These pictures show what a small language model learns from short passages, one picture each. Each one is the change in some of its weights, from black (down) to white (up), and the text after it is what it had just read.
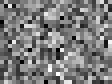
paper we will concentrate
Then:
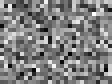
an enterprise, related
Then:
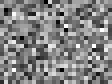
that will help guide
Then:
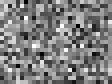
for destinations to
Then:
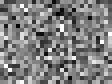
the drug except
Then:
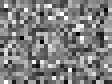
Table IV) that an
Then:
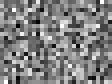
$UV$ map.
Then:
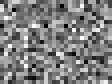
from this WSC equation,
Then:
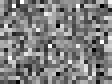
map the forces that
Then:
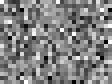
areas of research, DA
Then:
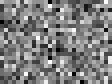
efficiency in the
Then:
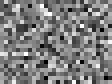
students aged 18-25
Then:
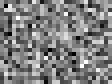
fitting, strict
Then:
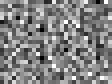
provide the ideal
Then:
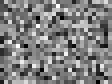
quantized kets and
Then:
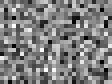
of a single S-AC
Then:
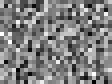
AI? If not,
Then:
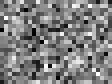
f}{\partial y^k}
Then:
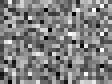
\begin{align} \gamma
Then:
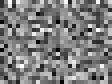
is \begin{eqnarray}
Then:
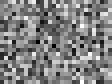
term, their gluons have
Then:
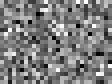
The opposite is also
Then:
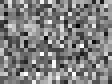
also gives the highest
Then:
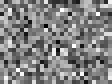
xylose and lignin
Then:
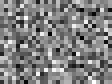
of both the horizons
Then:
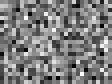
scheme, we measured
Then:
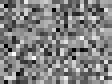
The absence of disorder
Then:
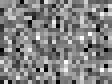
state, whose dynamical
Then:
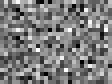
deepen the statistical
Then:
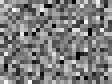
waters [version
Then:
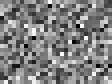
how much RA increase
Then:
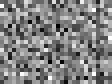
propose renaming the two
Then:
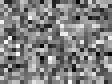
Jean Morin,
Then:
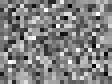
examined fuel developed
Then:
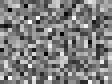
variable selection within the
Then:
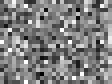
the focus on the relation between
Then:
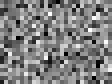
3 Gyr. Note
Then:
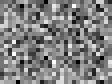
The PINN,
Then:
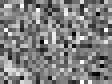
the assignments on time.
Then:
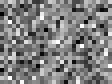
is sensitive to the
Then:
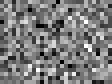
work is supported in part by
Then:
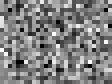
about 37 K with the
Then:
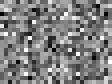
for the axial one.
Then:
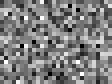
urbanization types
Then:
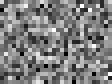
The predicted unit corresponds
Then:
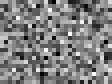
on a circle in the
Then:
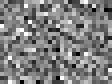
some convergence has been
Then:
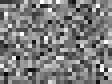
quality for different of delay
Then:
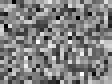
equation that governs its
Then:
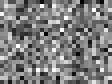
of the database and the
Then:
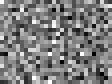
decreased with rising
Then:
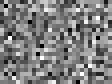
studies [21] observed poor
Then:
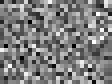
The osteogenic
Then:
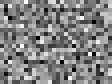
until the worker thread
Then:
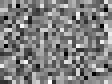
the other one with more recent
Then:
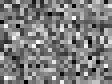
moduli space of linear
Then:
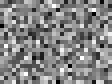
as a language
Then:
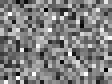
expressive ``per
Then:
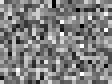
Ministry of Science
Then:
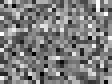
same spectrometer at the
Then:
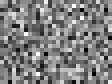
After exceeding
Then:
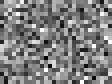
Sb, S, Se
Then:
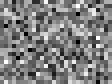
eigen oscillations
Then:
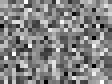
terms of: - a.
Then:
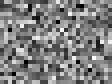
the saved training
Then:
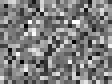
to relax) between model
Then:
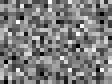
the results show statistical
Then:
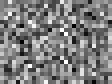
and function. All have various
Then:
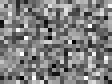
true mode, then
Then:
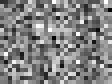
another user in the
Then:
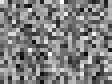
in the pores. In the
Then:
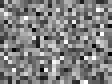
the system selects the
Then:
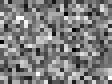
Finland and 14%
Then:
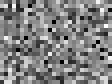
massive halos.
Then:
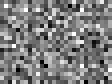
- Dialogue and
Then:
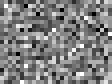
coupling which controls the loop
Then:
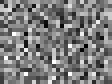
For example, the word
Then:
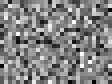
switching the
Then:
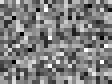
1): ITW is
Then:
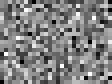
in this study. His first
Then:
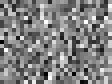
each lesion within the
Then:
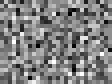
experimental data. Here,
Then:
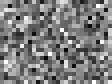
the gradation, while it
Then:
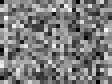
in the mass shifts in
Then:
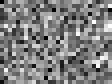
There is a critical
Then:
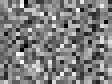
to recognize her
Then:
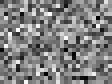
morning, the 8th
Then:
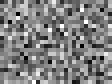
becomes much more complex
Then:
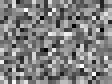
1-4, we give
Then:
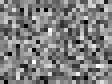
The proposal of this paper
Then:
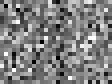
equations % % for
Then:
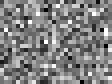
the opportunity of
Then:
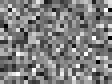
Swansea Bay
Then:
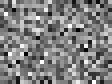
sense but just a parameter
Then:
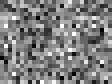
and $M_Z$. This
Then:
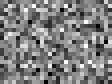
arbitrary state
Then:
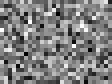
**new kind of social
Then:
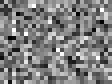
SAXS is about two
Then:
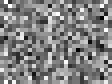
increase the capacity of
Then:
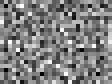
the establishment
